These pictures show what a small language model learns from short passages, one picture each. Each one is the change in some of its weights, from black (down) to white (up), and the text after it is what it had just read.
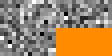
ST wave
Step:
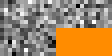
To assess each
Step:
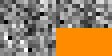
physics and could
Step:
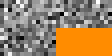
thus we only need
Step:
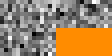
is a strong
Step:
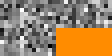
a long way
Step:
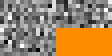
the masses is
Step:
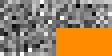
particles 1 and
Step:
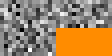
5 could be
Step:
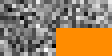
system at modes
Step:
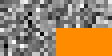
transport effects on
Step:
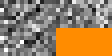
evidence for
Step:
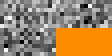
the different probe
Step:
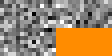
prove that
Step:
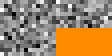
dot, and
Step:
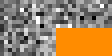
nematic and
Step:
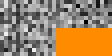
of Systems
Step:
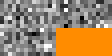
the electric
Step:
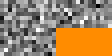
can effectively
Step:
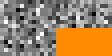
so that we have
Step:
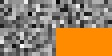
vector modes,
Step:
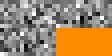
CDF and
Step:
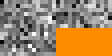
part of the
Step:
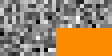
to conduct its
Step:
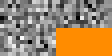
inside the
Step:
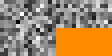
we report on
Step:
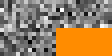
but rather
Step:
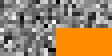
decrease with
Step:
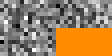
fraction of initial
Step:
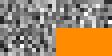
is shown in the
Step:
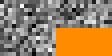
uniform phase
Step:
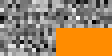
in the presence
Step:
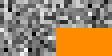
should call it
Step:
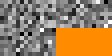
be a large
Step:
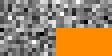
prospects are
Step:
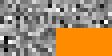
the projection
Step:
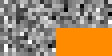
that are also
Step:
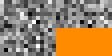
discovery of
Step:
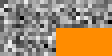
cases, the observed
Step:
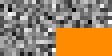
not drop
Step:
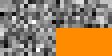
basis of
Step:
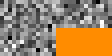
expected to be
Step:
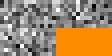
other side,
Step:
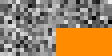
theories which
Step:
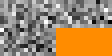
due to the
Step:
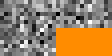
form of spin
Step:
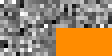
decay in the
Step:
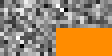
One can see
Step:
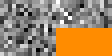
different from the more
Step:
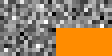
between the small
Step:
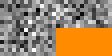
drivers of
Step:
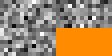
ID &
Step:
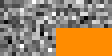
LL component
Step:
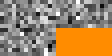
as a result,
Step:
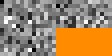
next step
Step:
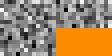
analyses have
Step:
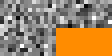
the respective
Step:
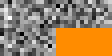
coefficient of
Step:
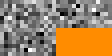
one or two
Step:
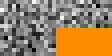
for human
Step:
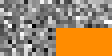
photon shot
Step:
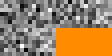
band minima
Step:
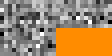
at present, the
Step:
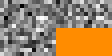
shock at
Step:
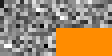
case, the
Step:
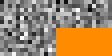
the multiple
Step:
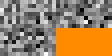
to remain
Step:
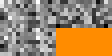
aspect of
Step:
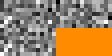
specific case the
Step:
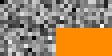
| the normalization
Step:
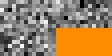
with quantum theory.
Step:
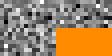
doubts about
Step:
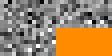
prior to
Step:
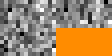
functions are normalized
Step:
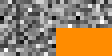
a small amount
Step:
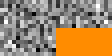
first for the
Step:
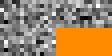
LF and for
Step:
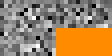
there be additional
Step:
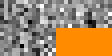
provide a
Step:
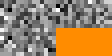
coordinate with
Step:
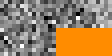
dispersion given
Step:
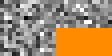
add IRS
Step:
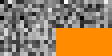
of faces
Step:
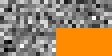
with an average standard
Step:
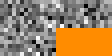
mainly being
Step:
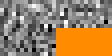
value than what
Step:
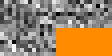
structure of the
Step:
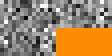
film from
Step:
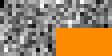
opposite to
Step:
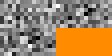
the underlying
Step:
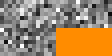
In our fit,
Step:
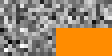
that the band
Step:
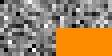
two panels
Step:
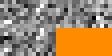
excited by
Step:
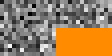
tests of
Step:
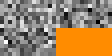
the filament
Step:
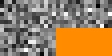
conclude and
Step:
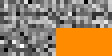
problem of various
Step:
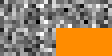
predictions to
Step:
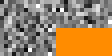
values will be
